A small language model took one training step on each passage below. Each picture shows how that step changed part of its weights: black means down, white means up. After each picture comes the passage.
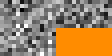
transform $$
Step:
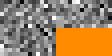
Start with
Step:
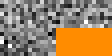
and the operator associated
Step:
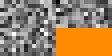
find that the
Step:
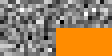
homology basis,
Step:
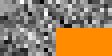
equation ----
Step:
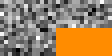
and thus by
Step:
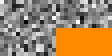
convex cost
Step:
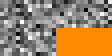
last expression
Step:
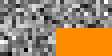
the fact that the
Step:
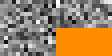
N \cos
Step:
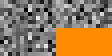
other hand, from
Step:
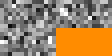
We note that
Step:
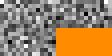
then $\gamma$
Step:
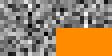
V$ is not
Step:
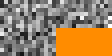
in $\Lambda$.
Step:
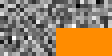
system, and
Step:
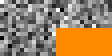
direction of
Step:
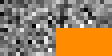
and Procesi
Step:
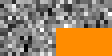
Since for every
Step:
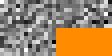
iterates will
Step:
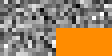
the following representation formula
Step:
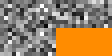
purpose is
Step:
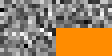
show that its
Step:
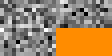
an inverse
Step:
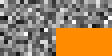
integral above is
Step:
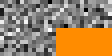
group in ${\mathcal
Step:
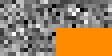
For any open
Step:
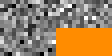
there exists two positive
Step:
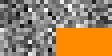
$n$ and
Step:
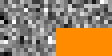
it holds that
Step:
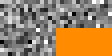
and (b)
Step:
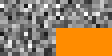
I can also
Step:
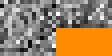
of the split
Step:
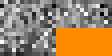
of the output
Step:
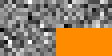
We will call
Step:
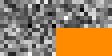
A$ by
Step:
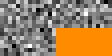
we do not have
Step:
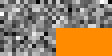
on the base
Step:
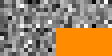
by rationally
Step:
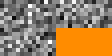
related to
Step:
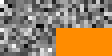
and apply formal
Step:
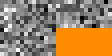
\varphi \circ
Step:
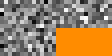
known formula
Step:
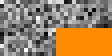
then using condition
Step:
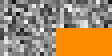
this work was
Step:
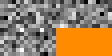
proof of {\bf
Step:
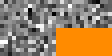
2 must have
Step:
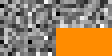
is the maximal
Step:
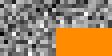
It is the
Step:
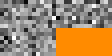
graphs are
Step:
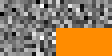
fix a positive
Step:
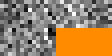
$S$ and
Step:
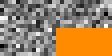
graph associated to
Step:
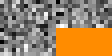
have that the
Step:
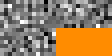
$$ one finds
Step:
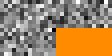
certain linear
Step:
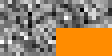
1$ is any
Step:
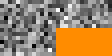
construction of the
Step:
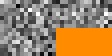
order to solve
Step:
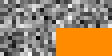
the solution of
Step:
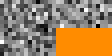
have not yet
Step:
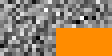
random walk
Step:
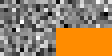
n}$ and
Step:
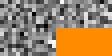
cannot be
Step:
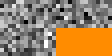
The proof of the
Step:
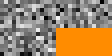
the number of
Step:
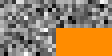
This statement
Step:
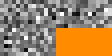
prove that this
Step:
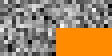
the problem of
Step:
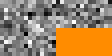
\cap R$
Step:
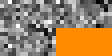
e}$ has a
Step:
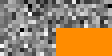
algebra $\A$
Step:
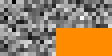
U$. As
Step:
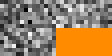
$\omega$ and
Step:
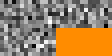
1, and the
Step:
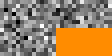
schemes of
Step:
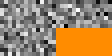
to produce
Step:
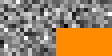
A positive function
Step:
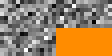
space $V$
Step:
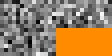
like the
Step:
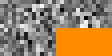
a compact simple
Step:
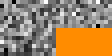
which was the first
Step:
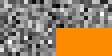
above two notions
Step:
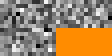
both components
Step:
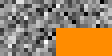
This idea first
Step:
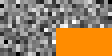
design field is
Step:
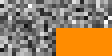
described above,
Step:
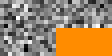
Our second
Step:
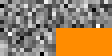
is called a
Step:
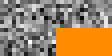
the complex plane
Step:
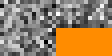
of the first two
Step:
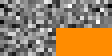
map is a
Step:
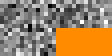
cusp of
